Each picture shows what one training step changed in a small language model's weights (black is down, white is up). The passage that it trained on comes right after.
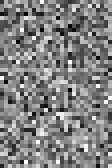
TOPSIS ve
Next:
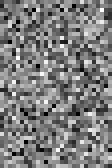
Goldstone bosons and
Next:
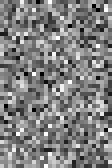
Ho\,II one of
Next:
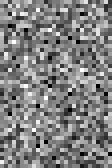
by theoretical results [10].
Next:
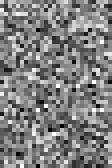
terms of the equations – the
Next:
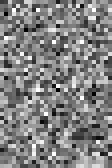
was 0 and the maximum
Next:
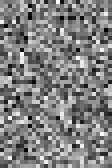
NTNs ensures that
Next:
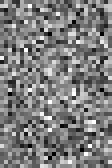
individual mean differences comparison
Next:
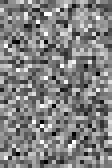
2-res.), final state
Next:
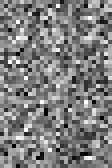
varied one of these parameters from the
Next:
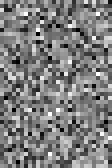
и методика
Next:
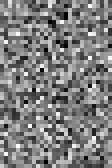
investigated in this study are
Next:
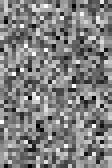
și expresiei
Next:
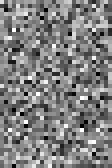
образом, из
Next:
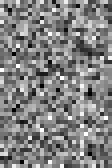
may apply to more than one
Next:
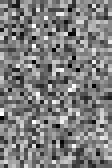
²Department of
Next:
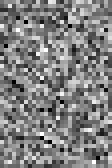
across various communities and
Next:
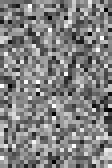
wordt gelegd
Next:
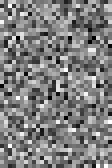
time delay surface.
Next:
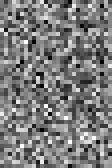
the main participants in the
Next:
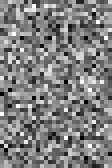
powerfully related with the
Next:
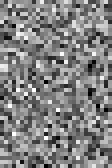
not received any
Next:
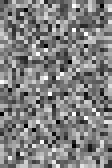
the relevant roughness has
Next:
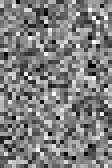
optimization process. Here,
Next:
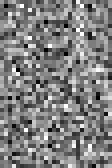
\item Limits from capture
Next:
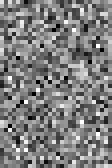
formas de vida.
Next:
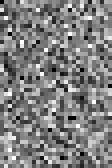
very few tourists
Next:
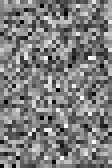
rate, were analyzed
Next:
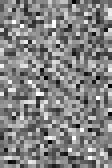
approximation (RPA)
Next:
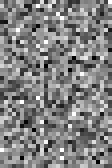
de uma redução
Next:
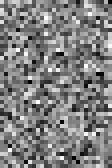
is to make AI systems more
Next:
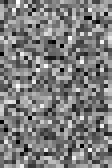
(en línea).
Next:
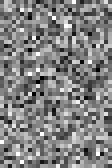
salomatligiga ham
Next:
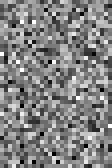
meaning of the derived
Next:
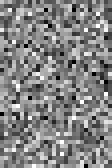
dem Magen und der
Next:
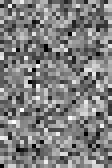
of the process is depicted in
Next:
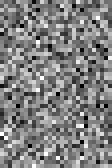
día. Según
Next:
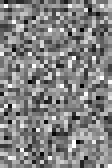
Advice Paper
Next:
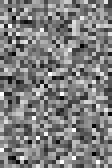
with deviations to the
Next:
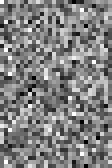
YSM vasculature
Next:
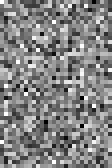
xy \cdot z \
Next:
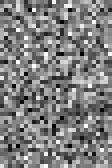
3.3 – Encourage
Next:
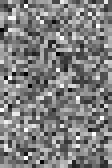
« Belgique »
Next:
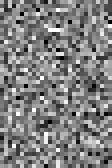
be a feminist
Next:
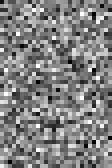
are very helpful
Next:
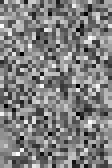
it themselves, they
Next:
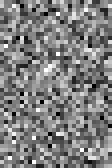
achieving true
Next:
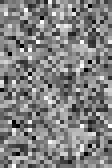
text analysis method, comparative
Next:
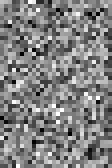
not able to speak in
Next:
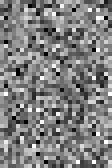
hours for a full
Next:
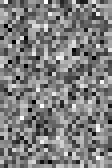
sa mesure, la
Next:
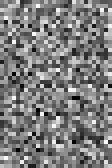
to study its ecology and
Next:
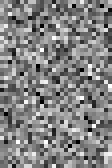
der Kommunikationsform
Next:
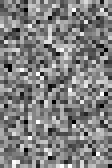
law enforcement
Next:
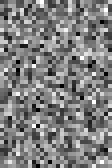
would be constrained by spin
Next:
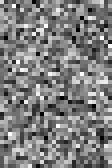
by distillation over
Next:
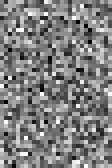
exact diagonalisation
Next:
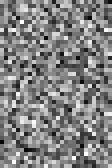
resulting flow. The total
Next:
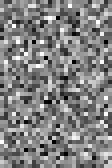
Classical rate theory
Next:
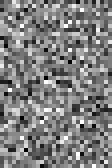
the *satisfiability
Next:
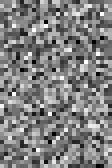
RAIDR and Making
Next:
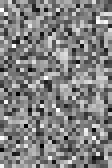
ideal of X if it
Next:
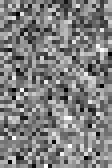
ending points.
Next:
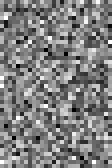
reviewed and edited the
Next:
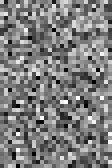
calculating $\Gamma$ during the
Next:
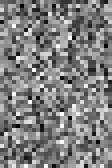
challenge existing
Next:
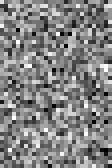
been widely studied,
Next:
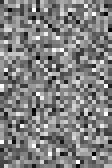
debería considerarse su
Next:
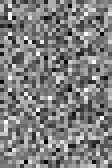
kinematic curve in
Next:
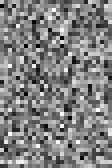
outcomes. Moreover,
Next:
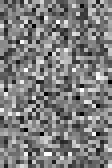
esse grupo
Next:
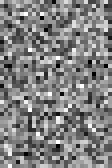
they solve no real problem and they
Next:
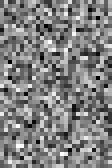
instrument (range:
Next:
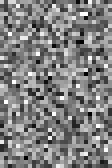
results. We produced Monte
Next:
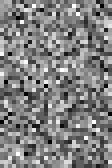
low financial literacy
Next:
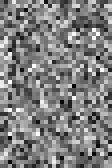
the largest number of
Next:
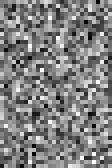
explanatory values for specific
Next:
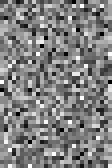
Kalit so‘zlar:
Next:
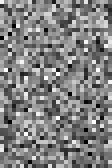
approach (PTD) which
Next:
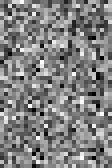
for additional examination.
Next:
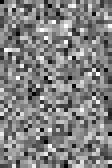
self-employed in
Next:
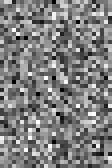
focusing), and one in
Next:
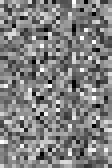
has been employed to
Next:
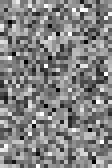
intuition for the behavior of
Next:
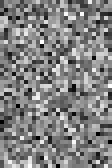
where ${\bf j}$ is the
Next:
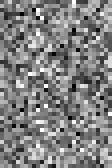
instead use the second
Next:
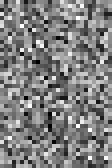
extensive quantity
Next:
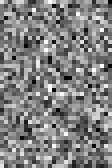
Swiss Rhone
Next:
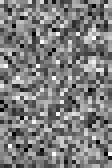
has been improved, in
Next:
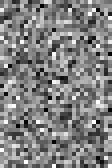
# Trayektoriya
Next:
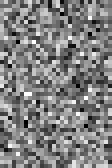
system. The cluster
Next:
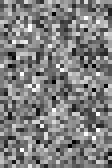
by equation (25). The strong
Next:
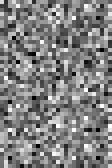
observables. Our implementation models
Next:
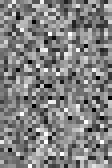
to two objects.
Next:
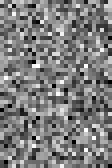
of Health Sciences,
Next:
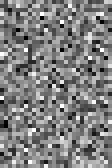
especially important at
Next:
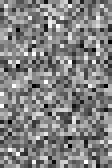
category of patients with
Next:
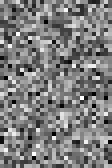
= 5$, and seven
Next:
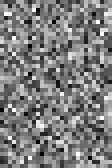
Wild Fauna and
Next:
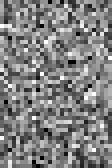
article is to examine the
